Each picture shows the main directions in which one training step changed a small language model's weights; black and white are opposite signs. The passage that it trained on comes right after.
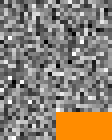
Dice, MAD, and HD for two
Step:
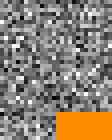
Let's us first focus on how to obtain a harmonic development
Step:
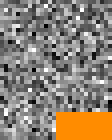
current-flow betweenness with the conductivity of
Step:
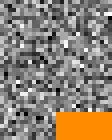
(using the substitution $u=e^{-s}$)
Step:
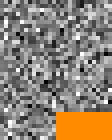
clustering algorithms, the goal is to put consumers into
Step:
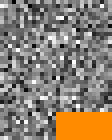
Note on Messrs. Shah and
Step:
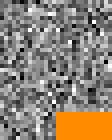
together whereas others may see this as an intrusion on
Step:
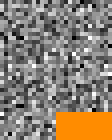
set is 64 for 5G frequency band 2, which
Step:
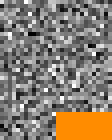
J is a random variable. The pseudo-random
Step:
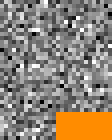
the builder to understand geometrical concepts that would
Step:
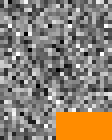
such a description for all two-dimensional algebras over any field
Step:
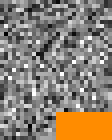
it identifies the coefficients and it look for the
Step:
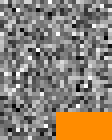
$f$ is an iterative set.∎
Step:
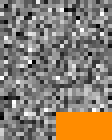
cutting approximately 50 cm above the ground from the main
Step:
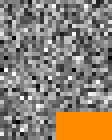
of Zamzam water may be the reason for
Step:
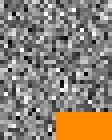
\end{minipage} \caption{Regeneration around
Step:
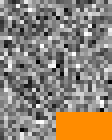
6 | (table Lh) | | assigned volume
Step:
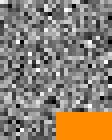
(that is if we have an involution $a
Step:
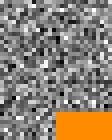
of 3K CF actually degrading the UTS
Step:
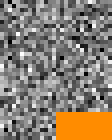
treatment - - - - - Table (7):
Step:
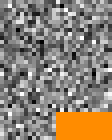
3c and 3d, respectively, with a focus on
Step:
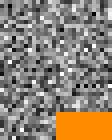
a ring is the sum of a nilpotent, an
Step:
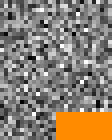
by the norm of (3.3).
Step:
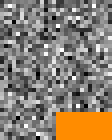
\emph{occurrence} of $\tau$
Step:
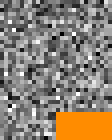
Question 1: What perceptions do
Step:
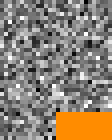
\em{without} incorporating the crossing number,
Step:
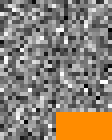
from Theorem $4.5$ and the later proposition.
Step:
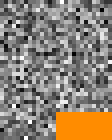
$ is the isotropic subgroup of
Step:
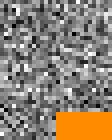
\bar{\Delta}_{\mathcal{B}})$ are
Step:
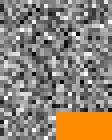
indicates that there is no multicollinearity problem among
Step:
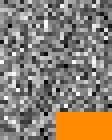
for continuous-time processes. \newblock {\em
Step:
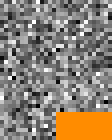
on that object. In this paper we present the Digital
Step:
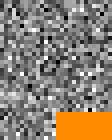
\end{subequations} where $u$ denotes
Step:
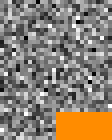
that the LBC procedure just described can be applied in a
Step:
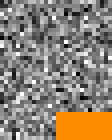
steel hemispherical nosed projectile
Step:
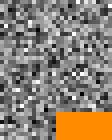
Early grade reading in South Africa.
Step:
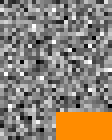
synthesis. On the Stobbe condensation
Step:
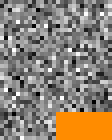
a $28$-manifold). \bigskip \section{The
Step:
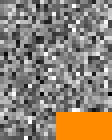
on small sites. Therefore, a change of one
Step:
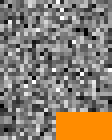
8, 2025. Electronic publication,
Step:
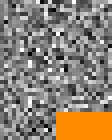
with free group automorphisms. Indeed, the automorphism group
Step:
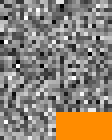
The proof will proceed through a sequence of reductions showing that
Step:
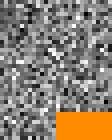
whole domain, namely in the perforations too. In
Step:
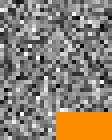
76.10% of the respondents are doing correct
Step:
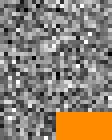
Fo : Formal analysis I : Investigation
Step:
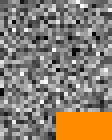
Tonsillar actinomycosis is present
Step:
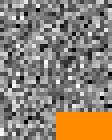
with kerion celsi. In the absence
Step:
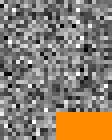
\ldots, \Delta_V(t))$. Then
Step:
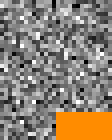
reasonable initial conditions. More precisely, denote by ${\mathscr
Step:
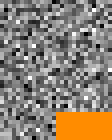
windows. The full generality of the result is however not
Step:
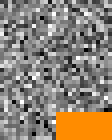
there is a constant $c$ such that
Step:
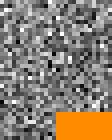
a sliver of $A^c$. This is
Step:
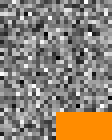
feminine characteristics, decreased self-esteem,
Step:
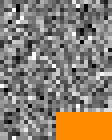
of decrease was 95.1 percent (World
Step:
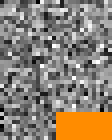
construction of the Hodge Tate map $\theta^*_A$.
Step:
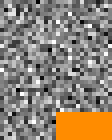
of crowds through numerical simulation and eventually to develop
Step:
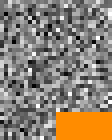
all } \ \varepsilon>0, \ {\rm and
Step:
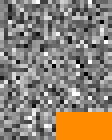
to increasing N rates if no water stress occurs [26].
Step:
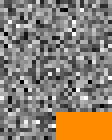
of COVID-19 on the renewable energy research
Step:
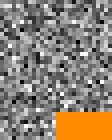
on silkworm grains of aqueous solutions
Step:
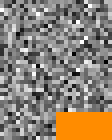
data-driven retrofitting solutions for
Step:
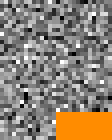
$P$ is FAC, we must have a chain
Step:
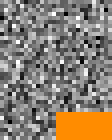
analyses (P < 0.05) using SAS programs
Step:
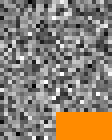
the participants were: - Acceptance and Importance
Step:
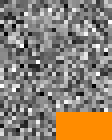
the present study is to evaluate the kinetics of
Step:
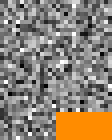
sensitivity of 23.0 $\Omega/\%$ compared
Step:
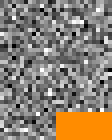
vocabulary words which were sorted into the
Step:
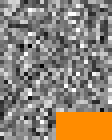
validating the data from the potential impact assessment matrix.
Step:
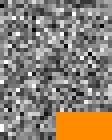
Papade et al., 2024). For instance, a
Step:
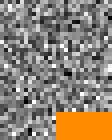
at every point $x\in \goth g^*$
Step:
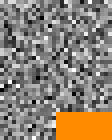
the Four basic Physical Features,
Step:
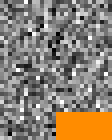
of metal ions. Results and Discussion
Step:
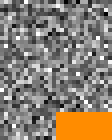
defined as $F'(u)^\ast (\gamma) :=
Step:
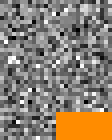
demonstrating that MAGD achieves superior solution quality
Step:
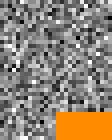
and thus letting \[y_N =
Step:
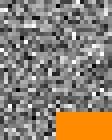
Consider the null correlation bundle $\mathcal{N}$ on
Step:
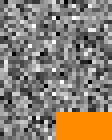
Appendix A. Supplementary data Supplementary
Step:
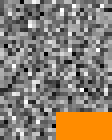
Migahed *et al.*³ and
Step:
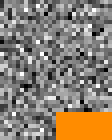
\end{lemma} For every fixed $u \in
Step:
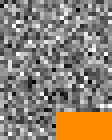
$a=b$;\footnote{ We point out the
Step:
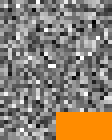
modifications of $T^\perp$ that preserve
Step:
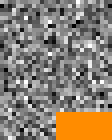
manifold and $\fol$ a $p$-dimensional singular
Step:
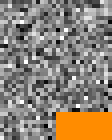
also between the two distinct disease states especially in
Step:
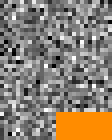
European Commission's expert group on informatics education,
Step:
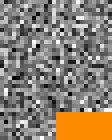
then, by spectral decomposition, there is an integer
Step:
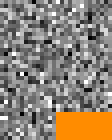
number, address, patient name and health number. These
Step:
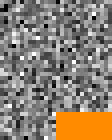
above theorem, we need several lemmas below. Note that
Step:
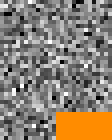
administration of the antibiotic meropenem, the patient
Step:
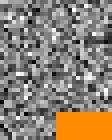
be a braid whose closure is a knot. Then \[
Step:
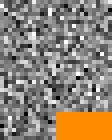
minimal distance and are tabulated in Table II. In
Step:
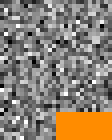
new avenues of economic participation. In India, although
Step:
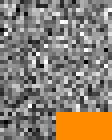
support sets of $x$ and $c$. We
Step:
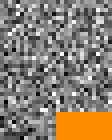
(meta)data and associated farm activity data at
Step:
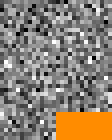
assignments, and 38% procrastinated
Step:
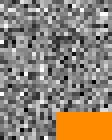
The **jute fibers** are obtained from the
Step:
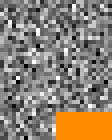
increase in NEP will decline as 4 the CO₂
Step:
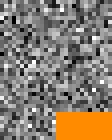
Many of his writings are markedly
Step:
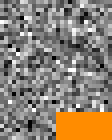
$0\le i\le j$, we denote by
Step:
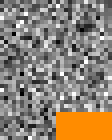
KAZAKHSTAN AND
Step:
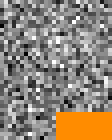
fixed $a_i$. \blue{ We analyze the
